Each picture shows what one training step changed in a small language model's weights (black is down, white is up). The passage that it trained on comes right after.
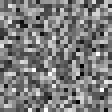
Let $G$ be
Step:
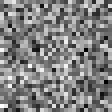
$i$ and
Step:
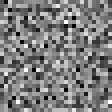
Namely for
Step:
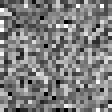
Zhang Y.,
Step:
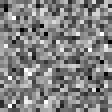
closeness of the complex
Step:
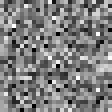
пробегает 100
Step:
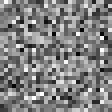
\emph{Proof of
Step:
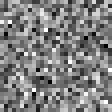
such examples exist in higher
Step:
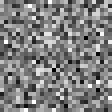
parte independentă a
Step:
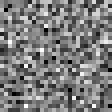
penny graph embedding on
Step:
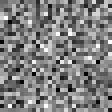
estimate local properties of the
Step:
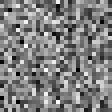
a finitely generated fundamental group
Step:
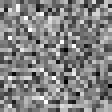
nontrival positive fixed
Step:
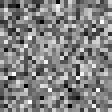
a oferta de
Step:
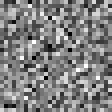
ham haqiqiy
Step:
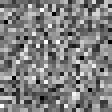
of coordinates given by
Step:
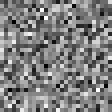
namely, the space of
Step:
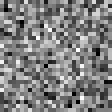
Note that $y'$
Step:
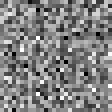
can be explicitly
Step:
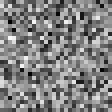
- \stepsize
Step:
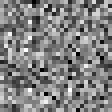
and impulsive
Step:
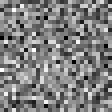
C^*$ be the
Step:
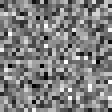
To my knowledge, there
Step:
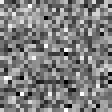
huyendo del
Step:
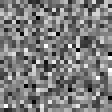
for useful discussions and
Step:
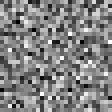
system all assumptions of Theorem
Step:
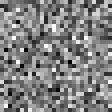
community level.
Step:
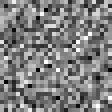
numbers is that they must
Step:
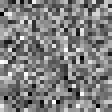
lei proposto,
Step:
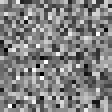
the presence of such
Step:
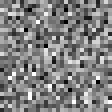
modificato anche
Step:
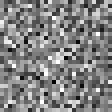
ega bo'lishidan
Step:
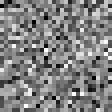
**Escola sem
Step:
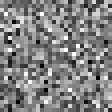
prevalencia en la
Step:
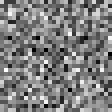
bilan ishlov berish
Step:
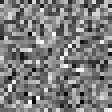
at $s =
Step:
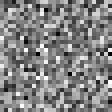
nami tez
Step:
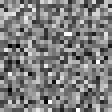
satisfy the Poisson
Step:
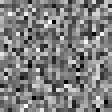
signifie que les
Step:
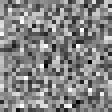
chunki bu
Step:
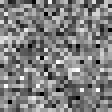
инноваций в
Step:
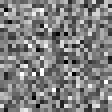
explainable in the
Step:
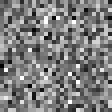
and left to the
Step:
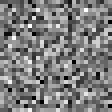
Learning* dengan
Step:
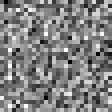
diversas maneiras
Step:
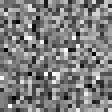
sua experiência, pode
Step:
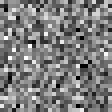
associated with $\sL
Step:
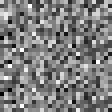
to the eigenvalues of
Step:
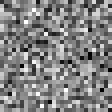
graph $G(\bar
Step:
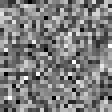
2,$ depending on the
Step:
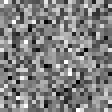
\log m$ for
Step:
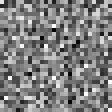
ta’lim olish
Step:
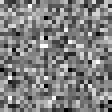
hurmat va
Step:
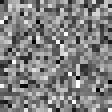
true for the corresponding
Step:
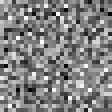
validi 'it'
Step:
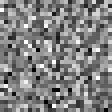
solvable in
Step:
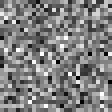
for $0\leq
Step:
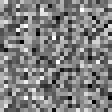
empirical spectral
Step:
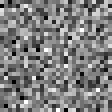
*The Early
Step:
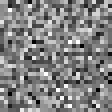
mundial que
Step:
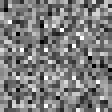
Assume by contradiction that
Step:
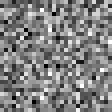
of language: the
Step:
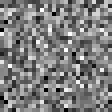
of jobs at
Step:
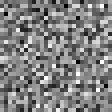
the H–T
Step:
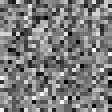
e-mails of
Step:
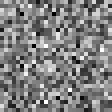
in a weak form,
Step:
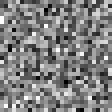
we add) are independent
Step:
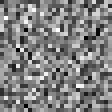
forming the theoretical
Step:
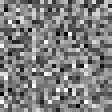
represents geodesic motion
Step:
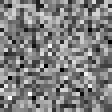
finite translations and
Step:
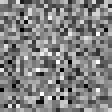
the control of quantities
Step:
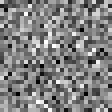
kelib chiqadi.
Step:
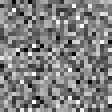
(EA) yang
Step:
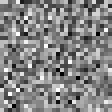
the unique solution to problem
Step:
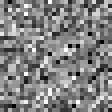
так і складність забезпечення
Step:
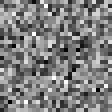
all the presheaves
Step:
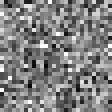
12 de junho
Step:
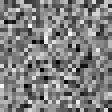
para aqueles que
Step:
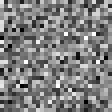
see that the general case
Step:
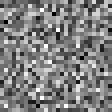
of a hyperplane
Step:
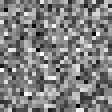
choose an increasing sequence
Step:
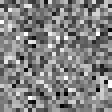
ва фотосинтез
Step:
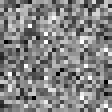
estes temas
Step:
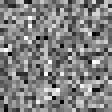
de datos entre
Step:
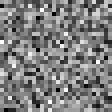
of the lemma and with
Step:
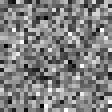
e continuísta).
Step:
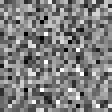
sucesso na
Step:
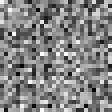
k$ are reflected
